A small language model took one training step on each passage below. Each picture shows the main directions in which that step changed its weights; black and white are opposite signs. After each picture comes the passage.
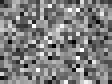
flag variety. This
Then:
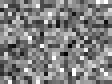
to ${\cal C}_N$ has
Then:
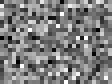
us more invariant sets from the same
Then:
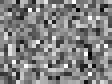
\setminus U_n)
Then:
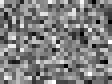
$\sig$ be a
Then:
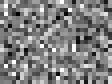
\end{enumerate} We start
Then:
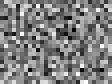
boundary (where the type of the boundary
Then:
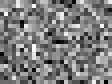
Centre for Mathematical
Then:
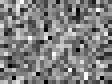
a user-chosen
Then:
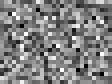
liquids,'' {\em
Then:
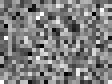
final image estimate is
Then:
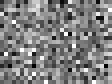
finite conflict}), its
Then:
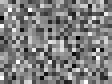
the later experiments.
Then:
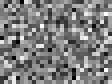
to check. For
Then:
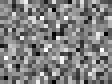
between weak Jacobi
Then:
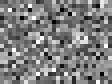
weights $252$ and
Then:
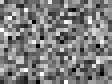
consider separately the cases
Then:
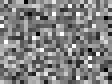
deduces, at $x$,
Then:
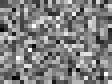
no element $v$ of
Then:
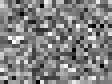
$G$. Graphs that
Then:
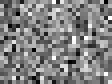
a constant $c>0$
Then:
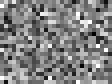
be simplified to just
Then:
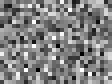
the asymptotic normality,
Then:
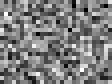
of $\mathbf{Q}$ for
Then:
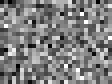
It is empirically known
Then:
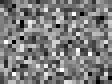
some boxes removed from
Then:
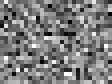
if $\Omega$ is a
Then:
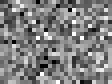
same kind of reasoning
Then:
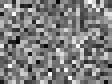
the original extension
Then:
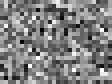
variable $\Xdata$. In our
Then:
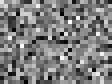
proof is to show that (1)
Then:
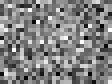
the weight 0 possesses
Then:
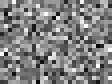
constraint of being
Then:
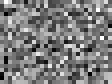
(\ref{eq6}) can be
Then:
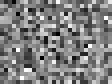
optimized for the minimal solutions of
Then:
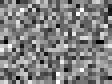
square of order *n*
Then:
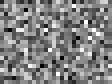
The elliptic curve
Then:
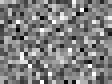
with uniform metrics by
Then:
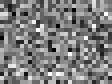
the last two tilings are
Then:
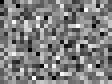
is easily shown that there
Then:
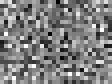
admits only a strongly
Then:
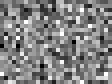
\end {example} \section
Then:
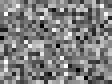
\\ High error,
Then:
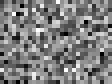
theory in the global
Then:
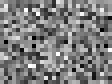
as demonstrated in
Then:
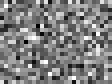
are defined by \begin{equation*}
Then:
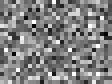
morphism $X'\lra
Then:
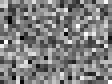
$\delta$ needs to be
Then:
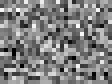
there exists an $r$-positive
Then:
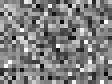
1.1, the population
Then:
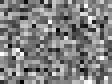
compositions of the maps
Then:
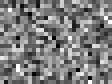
product in Dirac
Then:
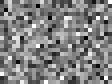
x$ is called trivial
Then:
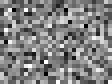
level of contour for each
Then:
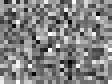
solving the $\epsilon_1$
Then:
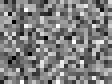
class of transformations
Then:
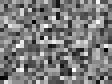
cluster equipped
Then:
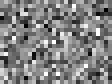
rest of this and the following
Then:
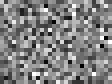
}\lim\limits_{\xi \rightarrow
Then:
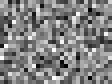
$DG = c$. We have
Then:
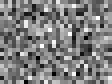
First of all, let us see
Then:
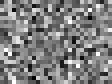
a Banach space $Y$,
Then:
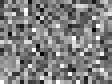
the structural system's properties
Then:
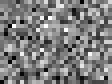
wanted to transform
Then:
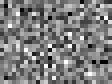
\end{equation} where $\sigma
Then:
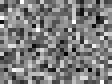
following holds \begin{enumerate}
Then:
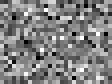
equation in \eqref{ric1}
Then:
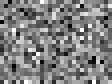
instances of each
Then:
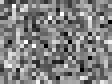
\in Q_n$, the number
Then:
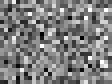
part of the table presents the
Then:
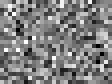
like those of
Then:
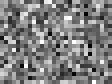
is small, while the equality
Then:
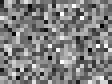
\ldots, x_n$ with
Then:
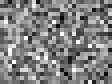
X_2)$ is realizable
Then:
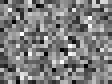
Khan, T.
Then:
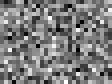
to synthesize
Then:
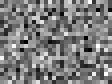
cannot be rejected
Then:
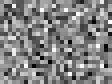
\cite{RZ} with
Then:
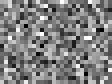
or smooth algebraic curves,
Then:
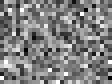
words, at the initial
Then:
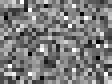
by identifying $\prod_{\Gamma
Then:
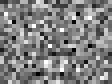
and semisimple functor
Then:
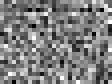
= \sqrt{\det
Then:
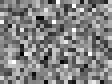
We apply the symmetrized
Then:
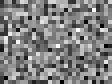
An open conjecture
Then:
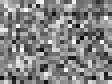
the $r$-matrices for
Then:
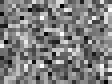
complex manifolds appeared
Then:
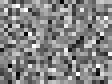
I^n \cap (x)
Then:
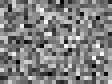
of (a). Consider the terms
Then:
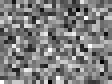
of the function: $\partial
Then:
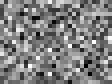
we shall denote the space
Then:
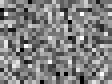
of temperature \\
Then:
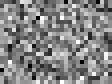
are our methods: we rely
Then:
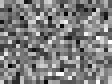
to dynamical balance
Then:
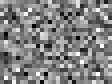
so that we can form its module
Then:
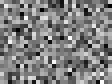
initial data is sufficiently smooth and
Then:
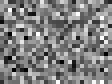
the log-determinant
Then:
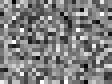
is of adjoint type. We
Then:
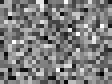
one-to-one correspondence
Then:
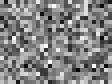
maximum and minimum singular
